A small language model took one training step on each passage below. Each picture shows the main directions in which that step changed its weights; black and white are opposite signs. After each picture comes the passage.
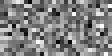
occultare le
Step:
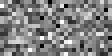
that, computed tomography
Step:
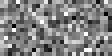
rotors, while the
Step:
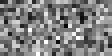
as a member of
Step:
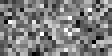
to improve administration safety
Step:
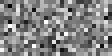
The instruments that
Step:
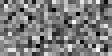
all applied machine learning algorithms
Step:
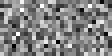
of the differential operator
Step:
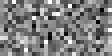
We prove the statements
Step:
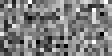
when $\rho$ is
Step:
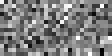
in der Regel mit
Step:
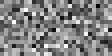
Key Algorithms
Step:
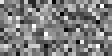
which raises 623
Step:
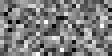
(fizika va
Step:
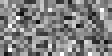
olganligi ham
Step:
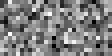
this direction, see
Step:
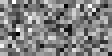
about 25% under
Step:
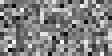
cues about the type
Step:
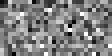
require knowing the prime
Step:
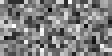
insulation. It was
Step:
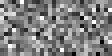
bipartition as
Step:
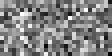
of delamination
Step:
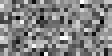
que ampliassem
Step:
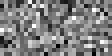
- Communication 1
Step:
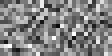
the validation error:
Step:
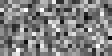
as a sign of strength
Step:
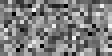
separable groupoid
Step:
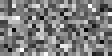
complex updates can be
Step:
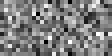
we get a copy
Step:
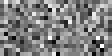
shows that the set
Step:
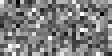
were APGS
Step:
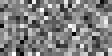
the innovation term
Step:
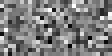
archives and records management
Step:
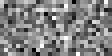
deemed necessary as
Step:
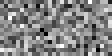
all} \quad
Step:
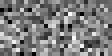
que corporificam
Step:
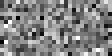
conventional 2D
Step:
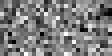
students' characters through
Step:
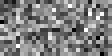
Processing techniques such as
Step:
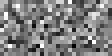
floor, which are
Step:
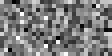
concatenated effect of
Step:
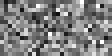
provides a comparison of the
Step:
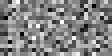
em Ciências pela
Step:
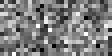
benefits, while
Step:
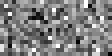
*Revista de
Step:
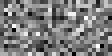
or not, then the
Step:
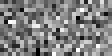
to a simple proof of
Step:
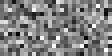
$F \subset
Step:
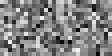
davlat byudjeti
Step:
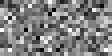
following 1.29
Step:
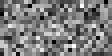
forces are small due
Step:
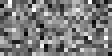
hand, this connection suggests
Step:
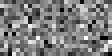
at $\xi'$ and
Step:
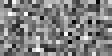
strength. The addition of
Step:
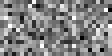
continuously enhanced,
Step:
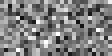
обсяг і
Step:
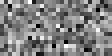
the main hypothesis, we
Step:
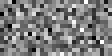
\bar u)$ for
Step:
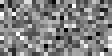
of Experience
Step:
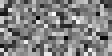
a Carleson sequence
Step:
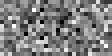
still there is the same
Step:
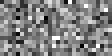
dimensions of ECI,
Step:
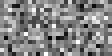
or add relevant planning
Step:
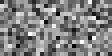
persons which showed the
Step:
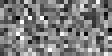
exceptional subgroups.
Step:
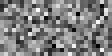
minimally invasive
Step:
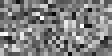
D(\gen)$ and
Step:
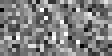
has the minimum number of
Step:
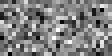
lo toman con mayor
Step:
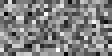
integers. To give an
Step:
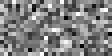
case where~$U$
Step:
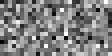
present as Figure 4
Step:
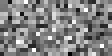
espaço nos
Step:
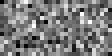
change in the majority
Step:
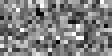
large scope of
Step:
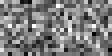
organizmda patologik
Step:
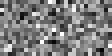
basic definitions and results from
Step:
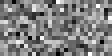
$C \subset
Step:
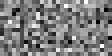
and two dicots
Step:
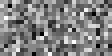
polymer networks,
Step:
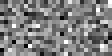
from each other. This
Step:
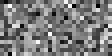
by the value $\Delta
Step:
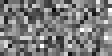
in the SDR was
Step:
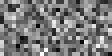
of lead time. The
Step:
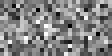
of each edge equally
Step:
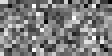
purification. All
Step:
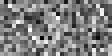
provided the error in the
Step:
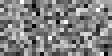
accumulator of
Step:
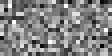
quality and durability of
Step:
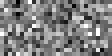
dalam menekuni
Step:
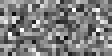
як і раніше
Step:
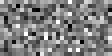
This function depends only on
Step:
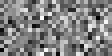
the envelope of
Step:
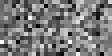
Nada adianta
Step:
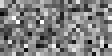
Zariski closures
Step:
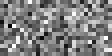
das liberdades
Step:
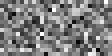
Such formulations enhance drug
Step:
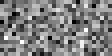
Construction Judy
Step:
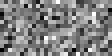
editadas en
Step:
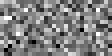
3 Waterflood
